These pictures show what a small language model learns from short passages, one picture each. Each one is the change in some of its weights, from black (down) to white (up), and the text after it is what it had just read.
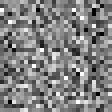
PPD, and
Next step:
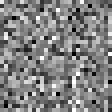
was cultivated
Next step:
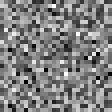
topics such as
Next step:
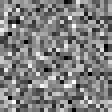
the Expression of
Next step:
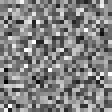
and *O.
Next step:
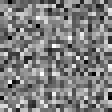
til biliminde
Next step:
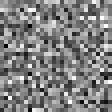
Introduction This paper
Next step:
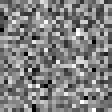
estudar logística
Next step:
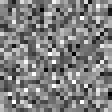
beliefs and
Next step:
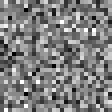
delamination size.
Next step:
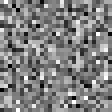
of Unknown
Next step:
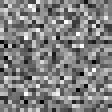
A arquitetura
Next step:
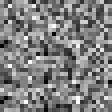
sia per la
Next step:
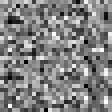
the pH of the
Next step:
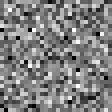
it is proposed to
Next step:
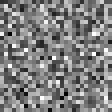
maladie. -
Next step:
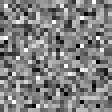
Therefore, treatment
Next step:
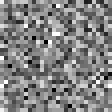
of inequality in
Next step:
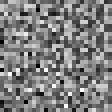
de coleta de
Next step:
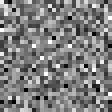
all typical members
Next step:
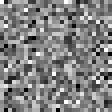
in the context of
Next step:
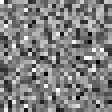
in mammals.
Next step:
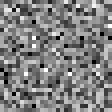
these forms are
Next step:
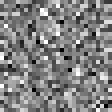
by introducing
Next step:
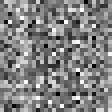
IaaS and
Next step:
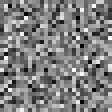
стимулов для
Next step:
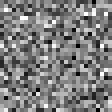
findings provide valuable
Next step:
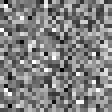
réussies dans le
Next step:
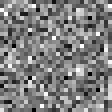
a pelvic
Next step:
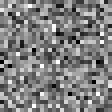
e segundo
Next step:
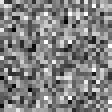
finding is consistent
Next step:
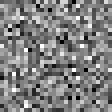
Markers: A
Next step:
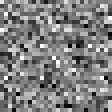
is around ten
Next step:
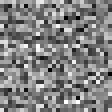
aim of sharing
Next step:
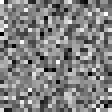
in that order were
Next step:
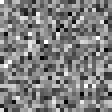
use quality seed of
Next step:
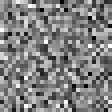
body of knowledge by
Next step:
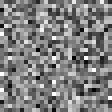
bilan ishlov
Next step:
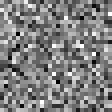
answer the
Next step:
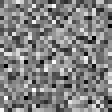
established with a
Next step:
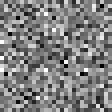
использования на
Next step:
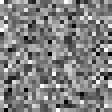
in the use of
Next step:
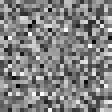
current and 12 to 15
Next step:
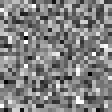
a refrigerated
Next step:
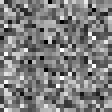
very useful.
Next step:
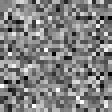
and Innovation
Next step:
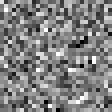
different aspects of
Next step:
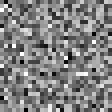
°C. The
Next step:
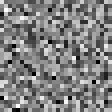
European Union's
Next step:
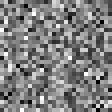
injury to child
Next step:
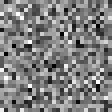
for achieving
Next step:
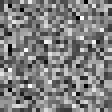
потока. В
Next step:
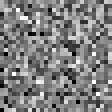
University, PhD
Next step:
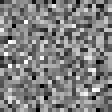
yoki bir
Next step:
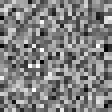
proposed transfer learning
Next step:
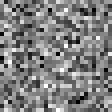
several aspects need to
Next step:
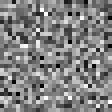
planning taking on
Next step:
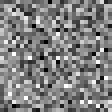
because the search and
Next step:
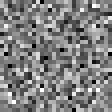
mobile phase will
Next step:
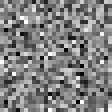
Kaur et
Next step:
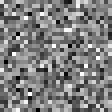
are the most frequent
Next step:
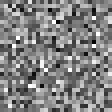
providers regarding
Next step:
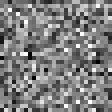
ile kendini
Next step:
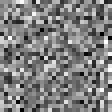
and 78; average
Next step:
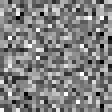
4 and 8, it
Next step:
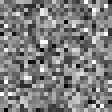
by ENOSA
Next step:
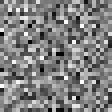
Its use have been
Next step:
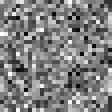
has been very recently
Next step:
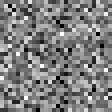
был передан от
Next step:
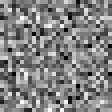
The area from the
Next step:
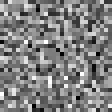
de Preguntas
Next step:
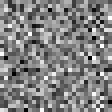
accuracy for real
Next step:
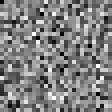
institution, while the
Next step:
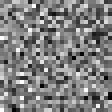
proteção social
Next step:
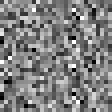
Taller de
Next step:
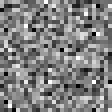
esa o'z
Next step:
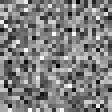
to identify processes of
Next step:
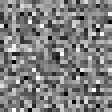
Elaborado por:
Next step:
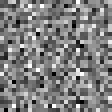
Colaboración y
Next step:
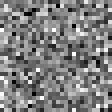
ao longo da
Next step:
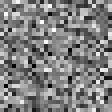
or entity with
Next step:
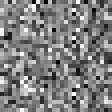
Historial da
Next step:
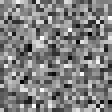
and religiosity
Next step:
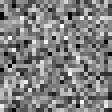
Their height was
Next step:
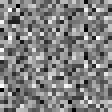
the high time to
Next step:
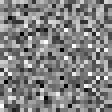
of her dead
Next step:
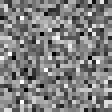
virtual teaching
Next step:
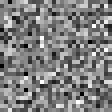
aniqlash muhim
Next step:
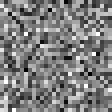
qualitative theory
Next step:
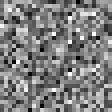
items with the
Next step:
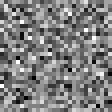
several given domains;
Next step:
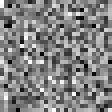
Digital Curation
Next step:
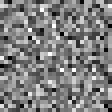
black soldier
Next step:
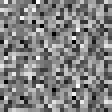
High High
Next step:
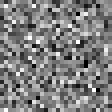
información sobre su
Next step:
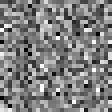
uchun sintaktik
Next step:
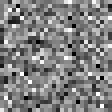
the questions, a
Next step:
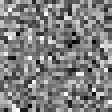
at time $t -
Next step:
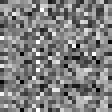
que todos os
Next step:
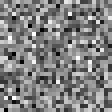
that if hair is
